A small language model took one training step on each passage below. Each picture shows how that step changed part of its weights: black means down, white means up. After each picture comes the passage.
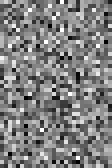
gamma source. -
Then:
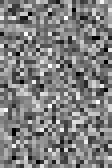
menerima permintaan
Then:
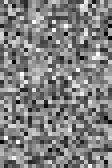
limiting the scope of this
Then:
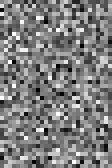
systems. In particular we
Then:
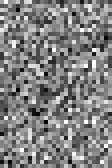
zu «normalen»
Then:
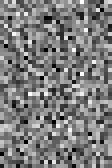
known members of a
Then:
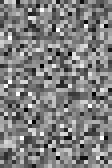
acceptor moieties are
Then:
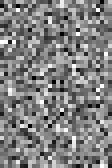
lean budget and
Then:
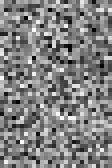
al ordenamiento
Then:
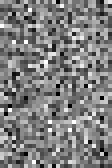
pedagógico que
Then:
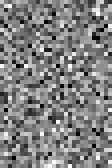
au fost revizuite
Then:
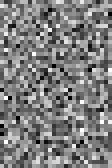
in the first set of measurements, and
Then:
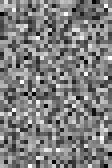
vierte tempranamente
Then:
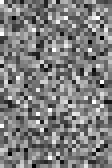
is a non-negative
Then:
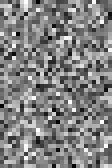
ecosystem, the high
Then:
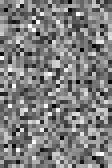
técnico e
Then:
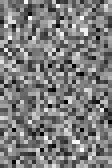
a ring cavity has the
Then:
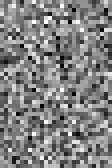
majbur qiladi.
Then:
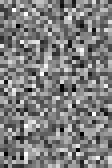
va har qanday
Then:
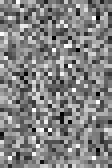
all of my selection
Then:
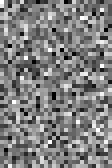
esta preocupación, el
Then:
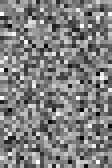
expected in the Standard
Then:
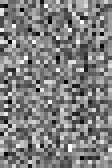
and justified
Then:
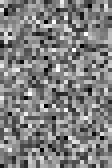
NP}. Under this
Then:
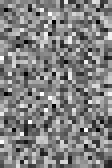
é essencial para
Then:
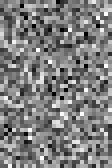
report of the ESA
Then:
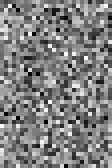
the explosion date of
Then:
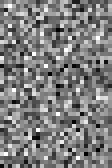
части. А в
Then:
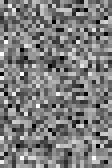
\author{Blair D.
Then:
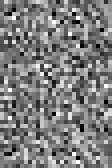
w.r.t. system
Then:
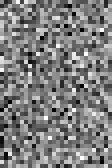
The Westphalian
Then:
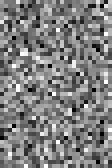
stray reinforcement
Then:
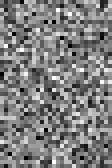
phase of assembly can be
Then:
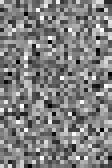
uma literatura
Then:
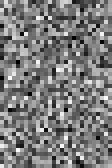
quantized values, it
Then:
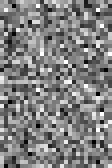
recomendadas pela
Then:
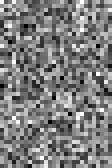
n/\ell$. In that case,
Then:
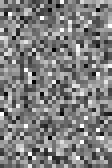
greater than the abundance
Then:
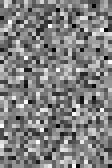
is likely also true for
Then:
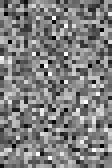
low power draw and high
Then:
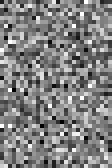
given below. We use
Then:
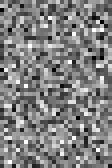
a generic flow, we consider
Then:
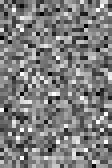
\textit{odd} or
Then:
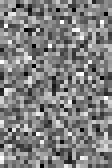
operating range of the
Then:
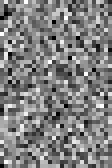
for useful help for
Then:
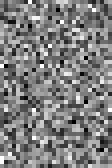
the applied elements of
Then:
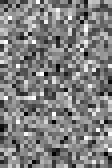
system, where temperatures can be
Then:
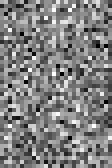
follows: $$N_s
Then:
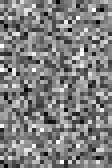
and $\Lambda C=\Lambda N
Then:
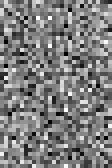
were analyzed in the
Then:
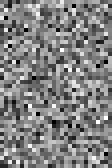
PV maps, we
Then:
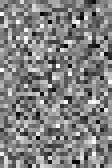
aim is to derive the
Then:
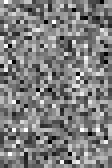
of the wings. It is
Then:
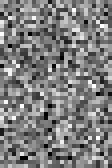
Raman spectra are also used
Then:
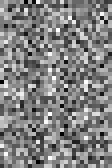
investigate factors
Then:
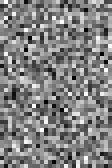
spacing between rows
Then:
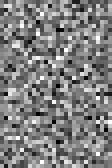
талидомид с
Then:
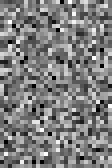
slow neutron-capture
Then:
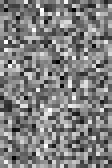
de seguridad y
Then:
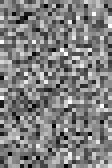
their companions, as is
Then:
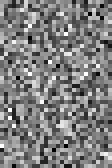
loading stage.
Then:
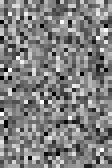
weniger als 10
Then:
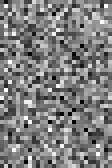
принят Закон
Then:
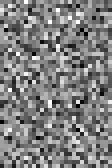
the structure. Following
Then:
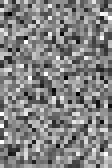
for gradual policy
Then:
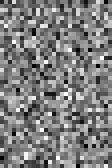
less clearly, such
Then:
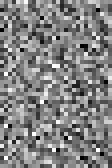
va erkinliklari. –
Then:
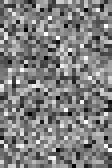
methodological preparedness
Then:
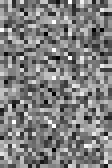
CT measurements on wheat with
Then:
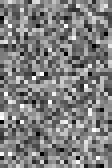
problem exactly. We
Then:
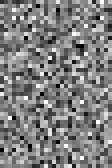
several channels.
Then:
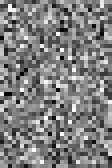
sement zavodlarida
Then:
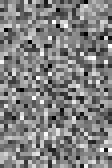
are the median of the bins
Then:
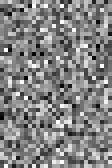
17, the gamma-ray
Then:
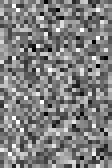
to us propose that the function
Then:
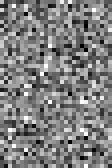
va kutilmagan
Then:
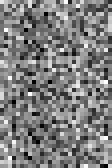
Two CIB template
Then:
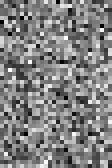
tandis que la teneur
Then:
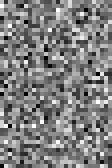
before and $R=
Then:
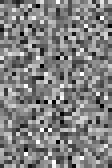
misses several fine
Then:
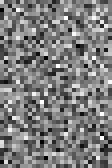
make a charge current.
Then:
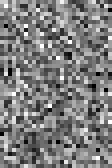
between these properties are: $\Delta
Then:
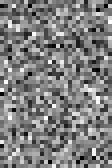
4D cube at specific
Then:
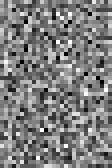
coefficient following a
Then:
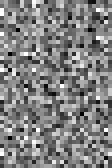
and $y $ is the new
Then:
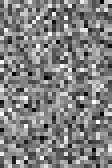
lithography before
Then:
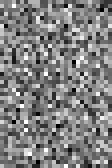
the spectral features measured by
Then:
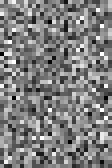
(2)$$ For spin symmetry
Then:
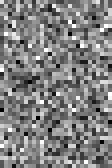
width of the image is
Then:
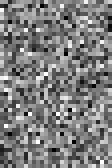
matematización de los
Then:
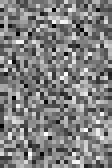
line width. The corresponding
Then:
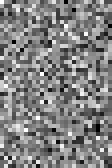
significant contributor to the
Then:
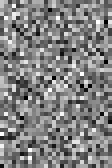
Spectrogram for the
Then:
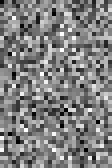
fatto, nella
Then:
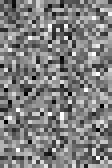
y por ende altera
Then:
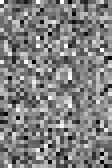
salas a partir de
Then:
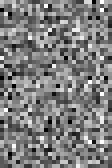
se os alunos estão
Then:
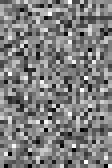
statistiques; - pour
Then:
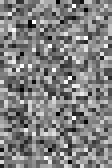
{\varepsilon} \}$, and
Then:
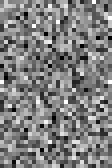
a two body decay, the
